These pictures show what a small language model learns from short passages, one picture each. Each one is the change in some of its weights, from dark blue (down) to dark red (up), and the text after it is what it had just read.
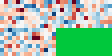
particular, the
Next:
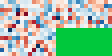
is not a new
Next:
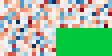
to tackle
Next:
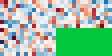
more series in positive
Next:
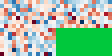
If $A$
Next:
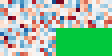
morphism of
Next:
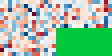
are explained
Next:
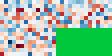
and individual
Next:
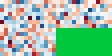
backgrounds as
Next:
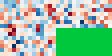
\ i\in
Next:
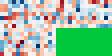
also that it is
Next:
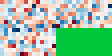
axis of
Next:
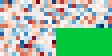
Now we have
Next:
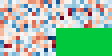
are from the
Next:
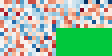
as in the proof
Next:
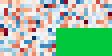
natural convention that
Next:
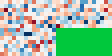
The findings in
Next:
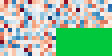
edge contributions to
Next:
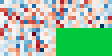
set $J$
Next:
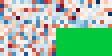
exposure time
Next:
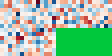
The asymmetry
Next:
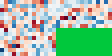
have the following
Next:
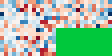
oriented surface
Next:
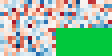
in the air
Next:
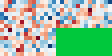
matrix and vector
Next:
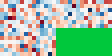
1. Now
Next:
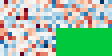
intermediate phase groups
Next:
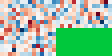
to ensure the
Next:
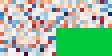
time for each subset
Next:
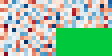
$$ It leads to
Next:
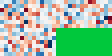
of $\alpha$,
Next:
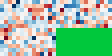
model (i)
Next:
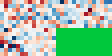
strength and
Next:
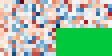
trata do
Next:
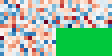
completion with respect
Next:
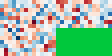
convenient to
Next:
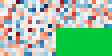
one obtains in
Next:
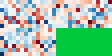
para conocer
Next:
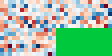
we studied the
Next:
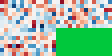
using the following
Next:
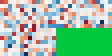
resulting in a
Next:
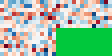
the hole that
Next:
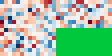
Ideal =
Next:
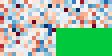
Fleisch ist
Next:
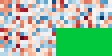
normal algebraic extension
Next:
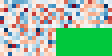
of these methods
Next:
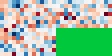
by an $n
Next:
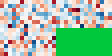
de evaluación,
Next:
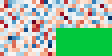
could contain two
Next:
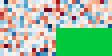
the benchmark
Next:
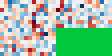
can account
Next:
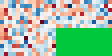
condition [see
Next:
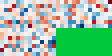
e suas
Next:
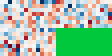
on an initial
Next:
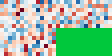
and Corollary
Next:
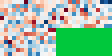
In einem
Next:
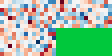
model argument in
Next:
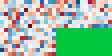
in the case of
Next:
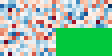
invented by
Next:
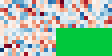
process of the
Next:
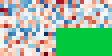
Section~7 we
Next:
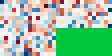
long pump
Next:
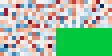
natural reductivity
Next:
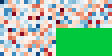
and Human
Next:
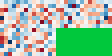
of these contributions
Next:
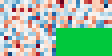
directly used for
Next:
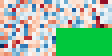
degenerate states
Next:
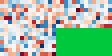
the case of
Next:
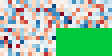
and final time
